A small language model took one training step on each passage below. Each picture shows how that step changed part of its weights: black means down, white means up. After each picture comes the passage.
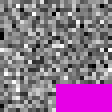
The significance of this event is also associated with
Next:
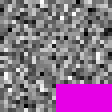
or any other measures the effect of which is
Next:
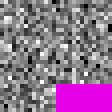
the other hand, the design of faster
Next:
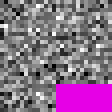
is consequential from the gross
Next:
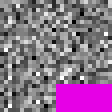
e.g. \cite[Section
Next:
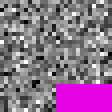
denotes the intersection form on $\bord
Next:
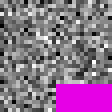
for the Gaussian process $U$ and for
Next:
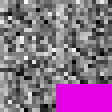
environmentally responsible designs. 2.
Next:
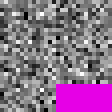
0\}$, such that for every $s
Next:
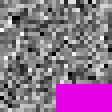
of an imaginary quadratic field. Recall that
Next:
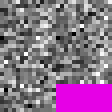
to the patched plate with a
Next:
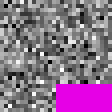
which cannot be deduced from the general
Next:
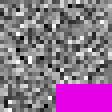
was 67.14%, indicating a
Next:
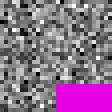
of community where some of the main
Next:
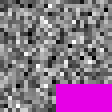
1 inner triangle (and the infinite face),
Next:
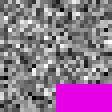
proposed imaging technique of Magnetic
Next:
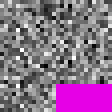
and Germany, take into account 15 important
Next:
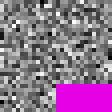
$k$ is odd, it follows that
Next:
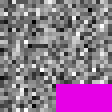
density light impulse generated by
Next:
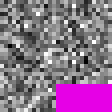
patients in group 1 were 4.31 ±
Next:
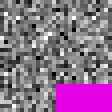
Depicts exclusive users of
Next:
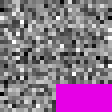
The research adhered to ethical standards
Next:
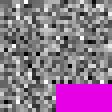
Holub (BBMRI)
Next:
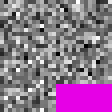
against CJNG often develop without
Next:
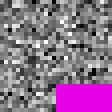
\mathfrak{n}_P$ be the
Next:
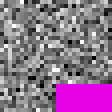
$$ \eqalignno{ \left(
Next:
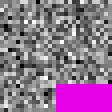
a plant level are still scarce.
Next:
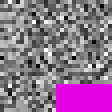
60 Academic Performance Pearson
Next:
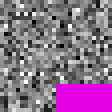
functions defined on $\Gamma$. Note,
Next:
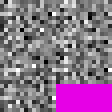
FEVD & GFEVD
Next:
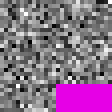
women entrepreneurs face to grow and develop their
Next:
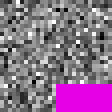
, must vanish at the boundary. However,
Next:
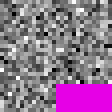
consistency of base-calling accuracy across different
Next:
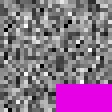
botmaslik* –
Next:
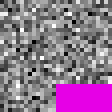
steep slope with smaller streams
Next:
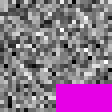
vainest countries in the world.
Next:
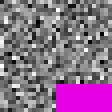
full flowering period. The texture of
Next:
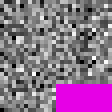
for integrals of levels 2 and 3}
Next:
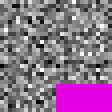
immense hardship due to the
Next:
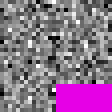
As the author is an avid cyclist
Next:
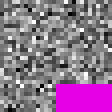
Electronic Violin incorporated
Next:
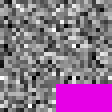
Root canal treatment is needed only when
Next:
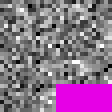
integral to the process of creating knowledge, on
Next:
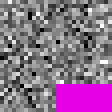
inset shows the I - V curves obtained
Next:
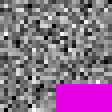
the time taken to irrigate the
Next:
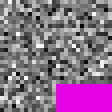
Conclusion: The results of this study show
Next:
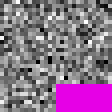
obligations as between the members of the
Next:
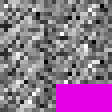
ENHANCING THE
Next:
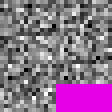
the elements of the matrix inverse to the correlation
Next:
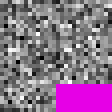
to obtain a more complex technique to find
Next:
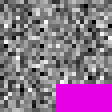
the control with a partially known
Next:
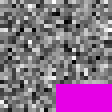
oral screening. This supports efforts to
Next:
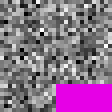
that of AGM clay itself.
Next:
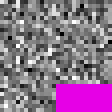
learning and knowing other languages, it has
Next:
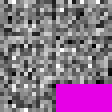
allow any kind of unauthorized access.
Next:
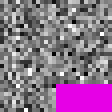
a mask that highlights only
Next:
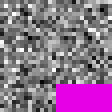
it can be said that these variables are not
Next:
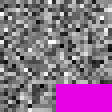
passing to covering spaces, we may assume
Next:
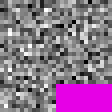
valence quality for H to Rn:
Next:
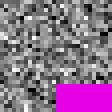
stack must be increasing from top to bottom if
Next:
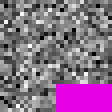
Veterinary Laboratories Agency
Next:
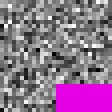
the object-mirror which is
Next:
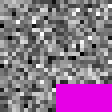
by $\mu^{(i)}$, these are the
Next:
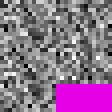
the sole purpose of fulfilling one
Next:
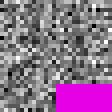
part of the Biopack complex. .
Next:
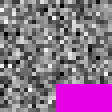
greater than a constant depending only on
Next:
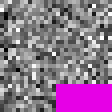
\( F(\boldsymbol{\theta},
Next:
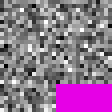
weak frame connections by steel anchor
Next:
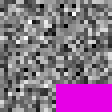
positive correlation. valid H3 Between
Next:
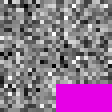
of the device recorded using an infrared
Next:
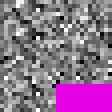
Theorems \ref{support} and
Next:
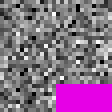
mainly (77.6%) females.
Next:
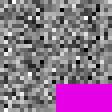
Benitez (Dyes and
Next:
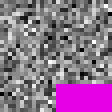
$p$ in the whole interval
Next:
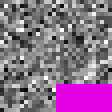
} \] is commutative. It was shown in
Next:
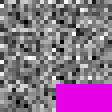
distribution of the Attacker’s
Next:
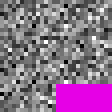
all the computations of the integrals.}
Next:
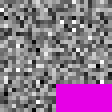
clamped at one end and free at
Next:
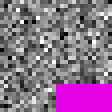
that the level of the challenges faced by
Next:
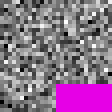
to nets or registers. The
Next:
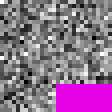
interview concerning their health, interests, as
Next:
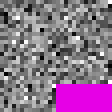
from keywords and phonetic from
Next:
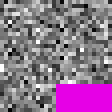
cell membrane which allows hydrostatic
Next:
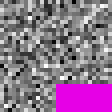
women will be helpful in one way or
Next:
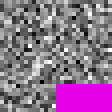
this representation to be convenient in various applications
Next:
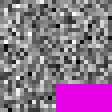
corresponding definition of the symbol calls upon a
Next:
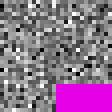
symbol exists and is a semibounded function.
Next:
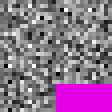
NSA during the Vietnam
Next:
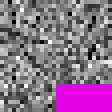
case-control study. in the Department of
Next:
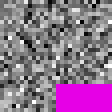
knowledge, in scientific literature the investigated frequency range
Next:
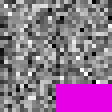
felt comfortable using the virtual
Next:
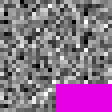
A sample of 36 populations of
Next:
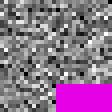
observe that the quality of the approximation of the
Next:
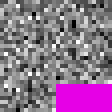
Taste Aromatic 4
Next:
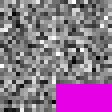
as five million, accounting for
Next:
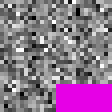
charge by supplier C_1
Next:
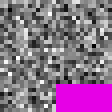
Transformation Model by Minimum Distance.
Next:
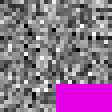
which the closed-loop transfer functions
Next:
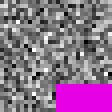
focused on the two branches of studies about
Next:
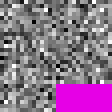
each leg of her Victorian
